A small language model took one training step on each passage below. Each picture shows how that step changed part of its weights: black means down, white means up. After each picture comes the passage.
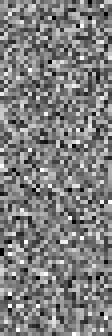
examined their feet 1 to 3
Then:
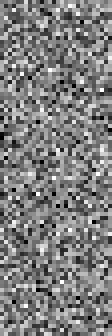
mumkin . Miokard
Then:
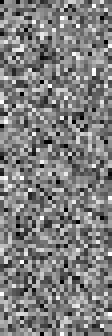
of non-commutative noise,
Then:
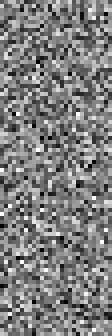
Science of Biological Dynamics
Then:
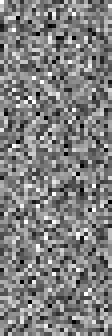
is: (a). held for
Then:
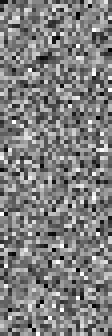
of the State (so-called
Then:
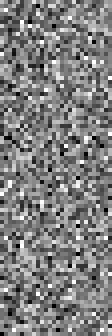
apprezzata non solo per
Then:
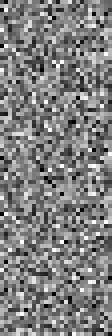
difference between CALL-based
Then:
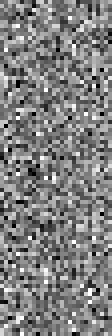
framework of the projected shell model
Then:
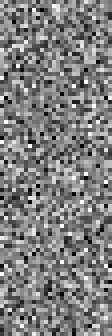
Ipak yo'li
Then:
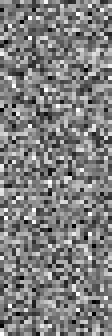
According to 41% of
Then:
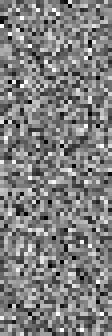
microstructural mechanisms are directly
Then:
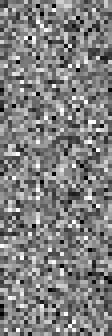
e \gamma$, $\mu \to
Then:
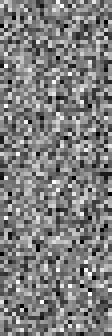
10 years, were included in our
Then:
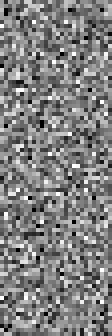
vehicular on-board computing devices and
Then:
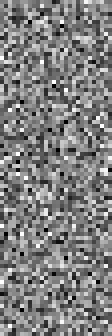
після ЕКЗ
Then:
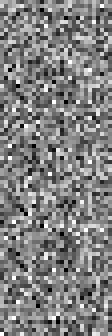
additional neural network encoders, and
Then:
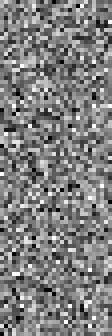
a line is composed of infinite
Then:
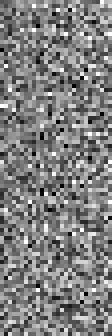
\kern -4px
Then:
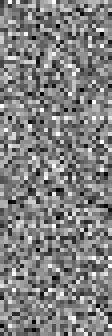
appreciated. This work was
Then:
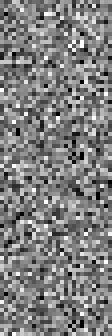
We first solve the proposed model using
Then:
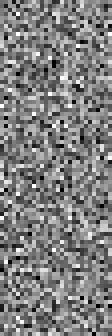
published in the Zenodo
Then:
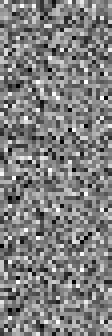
the peoples of the whole
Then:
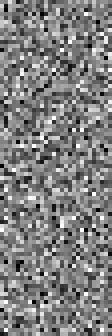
Coulomb corrections at NLL can
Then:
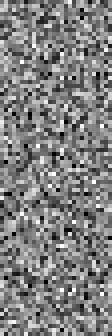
that the predominant facial type
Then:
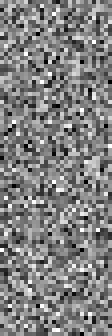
can be optimized for specific tasks.
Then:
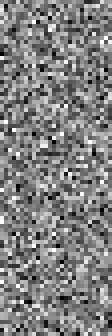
uma ameaça aos seus planos
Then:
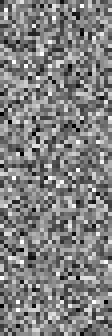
master. This can be seen as
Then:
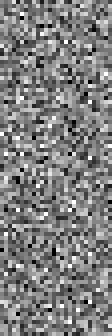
de Educación deja constancia
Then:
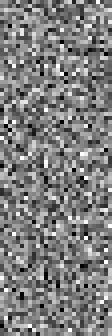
$Z$, and the number of
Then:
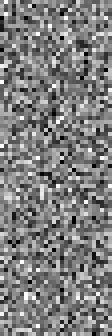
both determinate and indeterminate
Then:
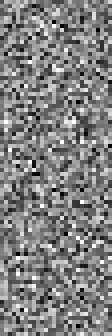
device were the difficulties in comparing
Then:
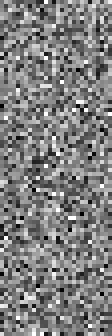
more groans and bloodshed
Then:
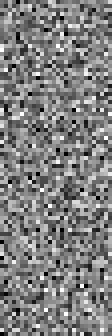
+ {\bf gaussian} +
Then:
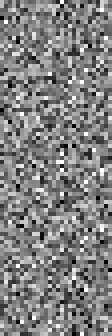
zero. Therefore we cannot neglect the
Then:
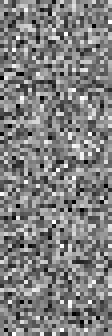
bidang layanan
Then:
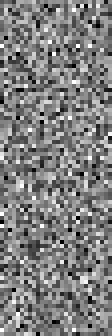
underestimated by NF,
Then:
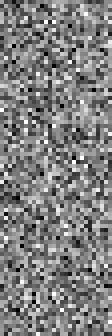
Voor conclusies is er
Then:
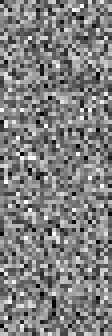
St. Monica's College
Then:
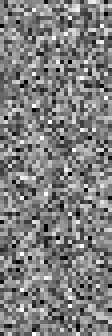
само диктует в
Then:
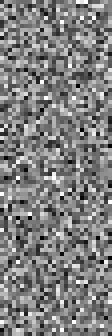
able to fix the operating frequency and
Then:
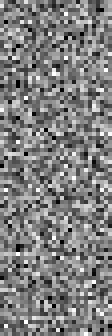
moderada después de los
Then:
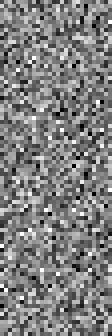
to live in the present - this
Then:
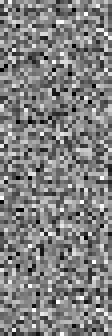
trained on iPhone 14 data
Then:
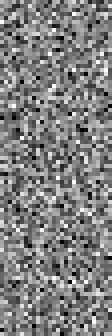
evitado daños
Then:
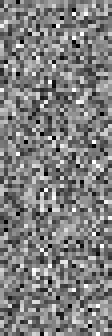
e luz (pagos pela
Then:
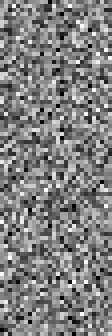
droit à l'égalité
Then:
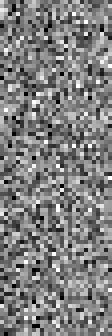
Baik siswa membuang
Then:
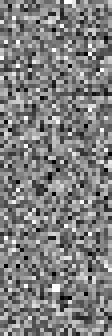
Biotechnol.* 7,
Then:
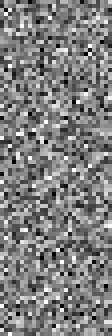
phosphorene was then
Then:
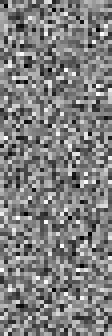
method proposed in this study with new vector
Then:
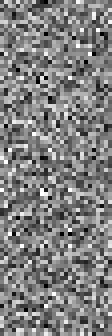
of research results into the educational process,
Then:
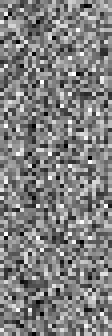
davrida egoizmning
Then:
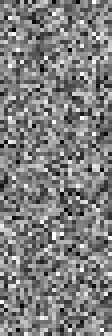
more then one dimension have been recently obtained
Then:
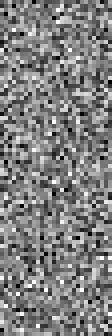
for each elevational zone along in
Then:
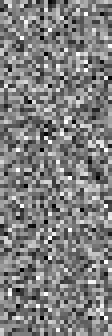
has $1/f$ noise
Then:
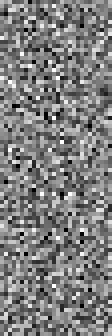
The end result was the development of a
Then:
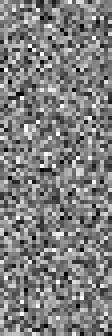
the sample of LSB and
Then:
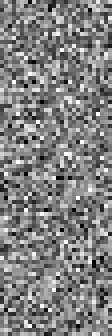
dataset has been used to create and
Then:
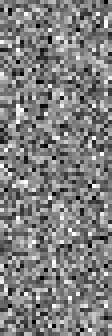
history of trauma, or no known
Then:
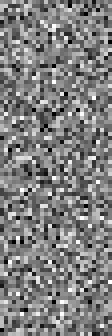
the implementation of collaboration with superior schools
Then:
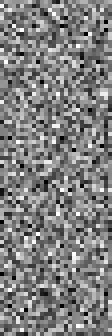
findings were similar to Hansen and
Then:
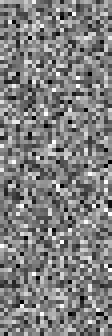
mudar o resultado da sua
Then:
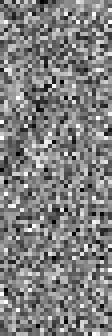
of mental imagery strategy in
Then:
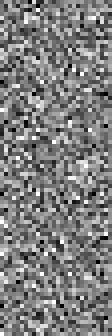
and Soil Science 37:
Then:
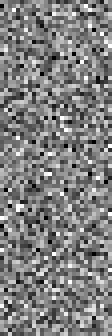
a metal–metal patch
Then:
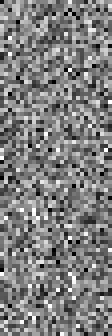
A. Erkinov, A.
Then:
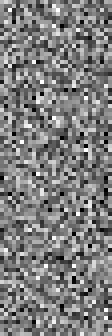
230 patients were included in this
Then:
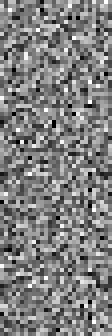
magnetic field are depicted in
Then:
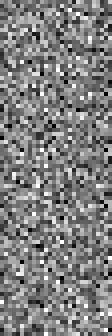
$w_s$ indicate the
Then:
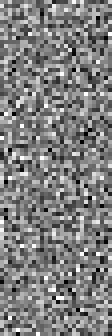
financial support from the PRIN 2012 project
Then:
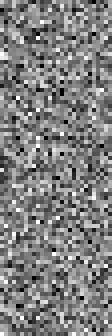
ocorrendo de forma
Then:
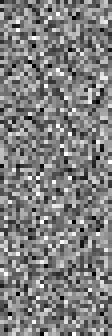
failed-authorities must plan
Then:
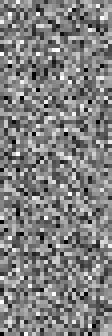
relación en el volumen
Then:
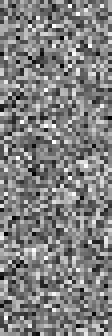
and report accuracies in the
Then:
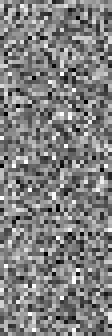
analytical modeling. The null position measurement
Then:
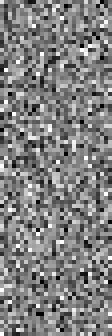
or transparent state. Surface
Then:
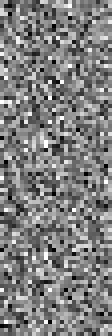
técnicas incluem aplicação de
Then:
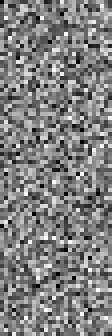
a study is significant. Axiology
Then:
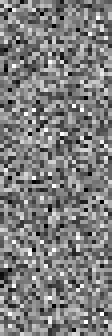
передбачає здатність
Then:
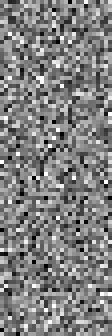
There is spirit worship
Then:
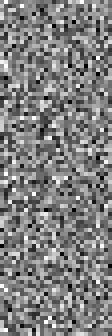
extent the feedback is diverse and to what
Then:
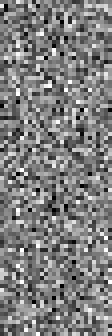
da categoria gênero
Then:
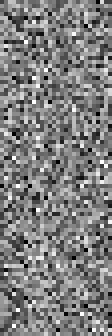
Dados Pessoais –
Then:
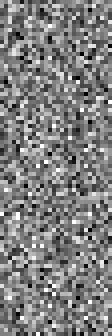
The overarching objective is to analyze
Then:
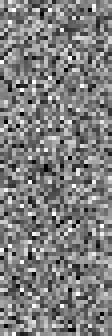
This allows computing the statistical weight of the
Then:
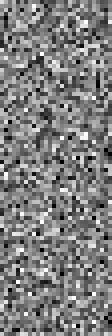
work or a work of his own
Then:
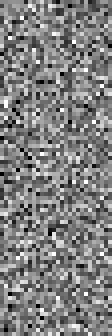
Berdasarkan hasil
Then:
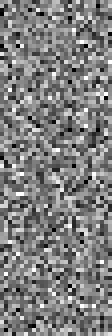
this graph. In Figure 5, the
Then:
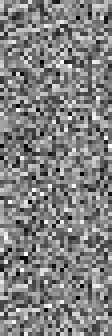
alternative target words for the specific source
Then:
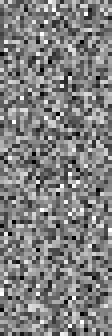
rough diagnostic. We define the
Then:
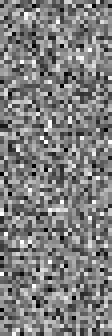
the environment, and interacting with the
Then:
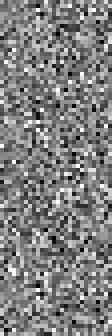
\centering \caption{Resource
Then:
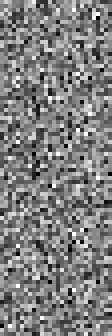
Professor, Department of Pathology,
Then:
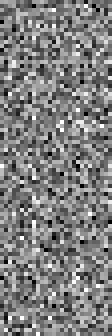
The final NiCu
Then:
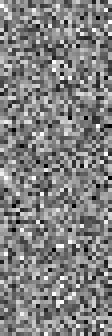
academic achievement to the extent that teachers
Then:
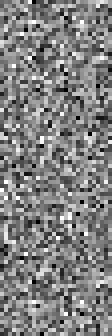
explicitly account for dependence in the
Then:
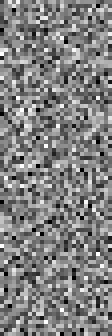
model. All the authors contributed to
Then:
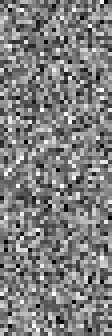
institution, even a non-real
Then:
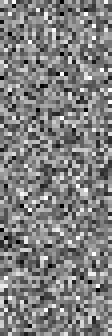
had a higher pregnancy
